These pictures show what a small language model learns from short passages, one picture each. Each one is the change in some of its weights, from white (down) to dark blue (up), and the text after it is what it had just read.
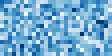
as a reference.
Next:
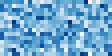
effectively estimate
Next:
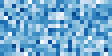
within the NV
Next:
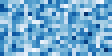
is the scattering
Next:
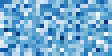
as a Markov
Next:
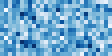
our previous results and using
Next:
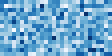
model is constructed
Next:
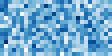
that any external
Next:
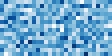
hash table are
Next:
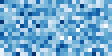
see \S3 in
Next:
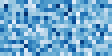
colored by
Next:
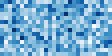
the other hand,
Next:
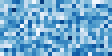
with gradient
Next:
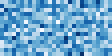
for capital
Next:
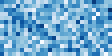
of the inverse
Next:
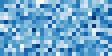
with distinct
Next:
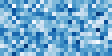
The learning rate
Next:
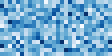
noise, we find
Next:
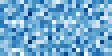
= \Sigma
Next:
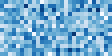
produced in the
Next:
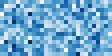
forces are not
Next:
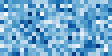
represent compounds
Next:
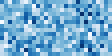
recorded for the
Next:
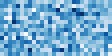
the curves -- the
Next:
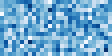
of the wall is
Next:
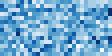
per qubit by
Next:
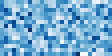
to achieve
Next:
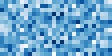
that target
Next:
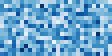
system sizes and
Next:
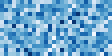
information transmission and
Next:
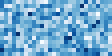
is the mass of a
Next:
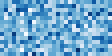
$\uvec x$
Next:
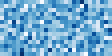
bandwidth. In order
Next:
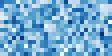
in a static
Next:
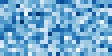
Both Ta and
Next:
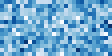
the influence of
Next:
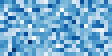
ICS is
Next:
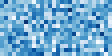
convergence of the
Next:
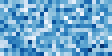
of intruders
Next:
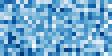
the result of the
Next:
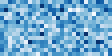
descriptions can
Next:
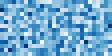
our model is relatively
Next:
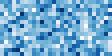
cubes of size
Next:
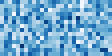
section.\\ The
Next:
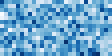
from a set of
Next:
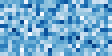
the three vertex
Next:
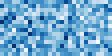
the map & 3
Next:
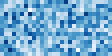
and one star is a
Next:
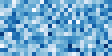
GKP states in
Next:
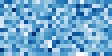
chiral effective models
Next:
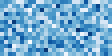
correspond to stationary
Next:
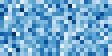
mimics an
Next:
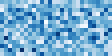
By doing the
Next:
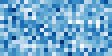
of project design.
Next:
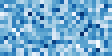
are needed for a
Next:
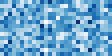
Comae} The
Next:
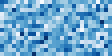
for instance using the
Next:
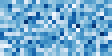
suggests that
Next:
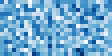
The bosonic
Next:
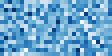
magnitude are at
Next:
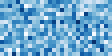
between grains. The
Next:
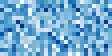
the system \beq
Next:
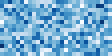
energy, which is an
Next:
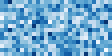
few numerical
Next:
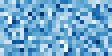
thermal properties were
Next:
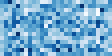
and (b)
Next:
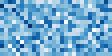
momentum, corresponding to
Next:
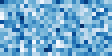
from e-print
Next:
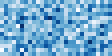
similar to that seen
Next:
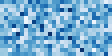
single spatial
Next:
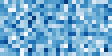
the case; the
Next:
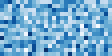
the fitting parameters.
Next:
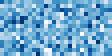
use of these, and
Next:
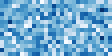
On each site
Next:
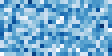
get the higher
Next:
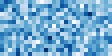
the partial width
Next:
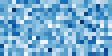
compare the spin
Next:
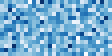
the opposing
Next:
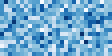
RI model is that
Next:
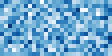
2D Raman
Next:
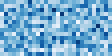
state normalized as
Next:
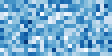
Foundation for
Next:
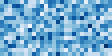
\ll N$, both
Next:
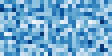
latter effect is in
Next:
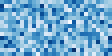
use encryption
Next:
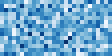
limit for pair
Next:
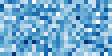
solutions can be obtained
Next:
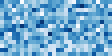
GBT channel
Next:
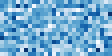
train in a single
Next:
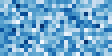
of magnetic isotropy
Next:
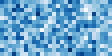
The trend of
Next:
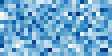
from the following fixed
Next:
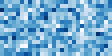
which contaminate
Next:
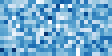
relatively simple to
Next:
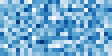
FOVs of
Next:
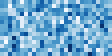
\Gamma h_{\rm
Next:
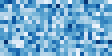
the measurement noise
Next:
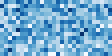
enforced a
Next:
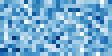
To check this
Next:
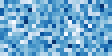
immersion that
